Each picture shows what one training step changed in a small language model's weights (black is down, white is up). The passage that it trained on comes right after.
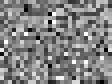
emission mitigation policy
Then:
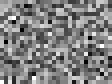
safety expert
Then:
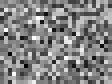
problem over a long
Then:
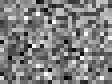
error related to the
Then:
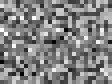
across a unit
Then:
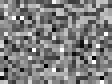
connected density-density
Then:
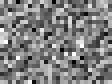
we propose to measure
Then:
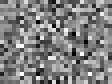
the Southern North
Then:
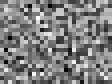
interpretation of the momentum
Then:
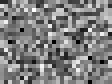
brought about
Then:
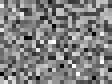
at 4 °C
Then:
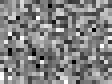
unskilled and
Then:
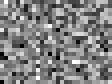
few remarks on
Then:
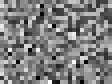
that the parallel
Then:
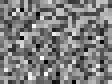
In a Bayesian
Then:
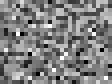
20 e-learning
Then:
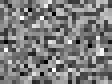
This work was supported
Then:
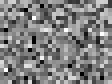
is no good for
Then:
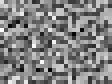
of which is
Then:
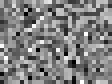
Moreover, the gain
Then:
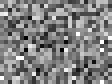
and testing configurations and
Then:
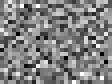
quantized manifold.
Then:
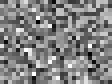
the hub or
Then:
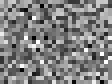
is hard to
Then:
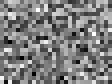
also searches
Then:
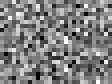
framework, a human
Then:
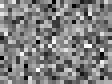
to learn more about
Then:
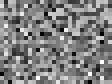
in all the
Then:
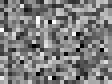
quantities show the uniform
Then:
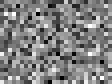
well known project management
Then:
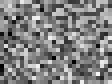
emerged only from
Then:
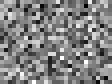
were carefully
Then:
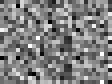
more quickly than
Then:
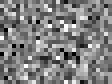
shown on the left
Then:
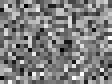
practicality of the
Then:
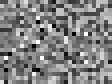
the element, the
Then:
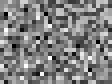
correspond to increases in
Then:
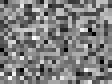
neigh or by
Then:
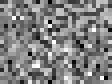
considering two special classes
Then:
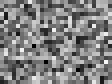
technologies imposes significant
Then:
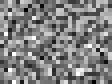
are solved for the
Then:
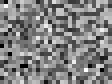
over the flow
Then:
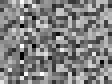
division. It
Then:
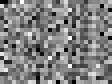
x \land
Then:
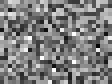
also becomes finite even
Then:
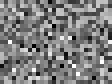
at long time
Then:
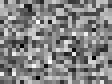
mode-coupling shift
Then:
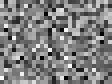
in front of
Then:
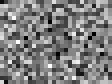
increase} with
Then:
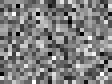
well as patient clinical
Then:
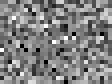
diagnostics and ways
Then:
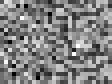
tested through quantitative
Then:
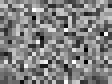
things, while
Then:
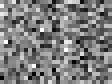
to search for the
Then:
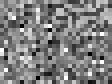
happened in the
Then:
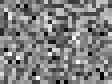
hydrogen bonds may
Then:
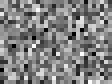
systems that are not
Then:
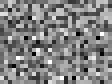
and quantum propagation of
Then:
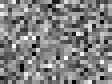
to such distributions are
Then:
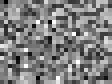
wave approximation we
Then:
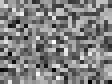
of candidates should also
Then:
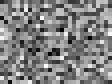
Around the
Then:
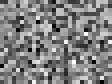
the shared-link
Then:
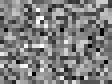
basis is presented.
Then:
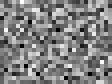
pendant P
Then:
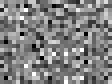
availability, application feature
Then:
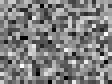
is isotropic and
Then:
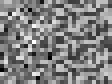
Survey South
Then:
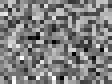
and an enhanced understanding
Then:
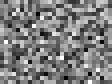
In all these
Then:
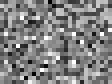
using the wheel
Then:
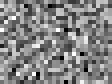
towards the replacement
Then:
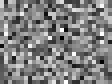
in 9. According
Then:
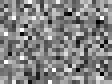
design features by
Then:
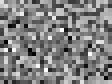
of all requirements in
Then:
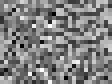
Figure 3 c)
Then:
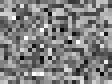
delay time increases.
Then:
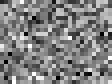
yes yes
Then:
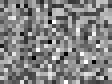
frequency band and the
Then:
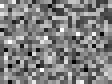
to the phenomenology
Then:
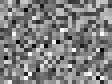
are faced with
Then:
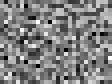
transverse shear on the
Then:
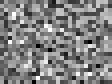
high streets were
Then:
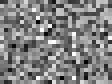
the left panel,
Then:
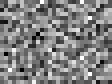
follows, we see
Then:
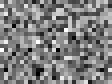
for a complex
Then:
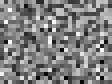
energies for all the
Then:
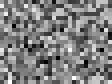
for performance after transmission
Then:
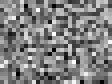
comparable. The gravitational
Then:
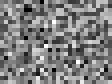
quark mass function,
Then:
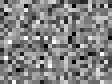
Internet) when
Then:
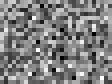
is encoded in
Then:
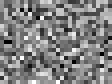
The performance in terms
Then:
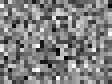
for a Sense
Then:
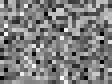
in (b)
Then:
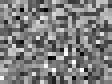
Frequency and percentage
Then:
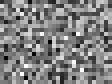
NP models which
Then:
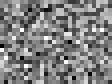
Through the integration
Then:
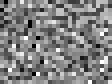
{One can see
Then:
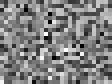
cylindrical pressure
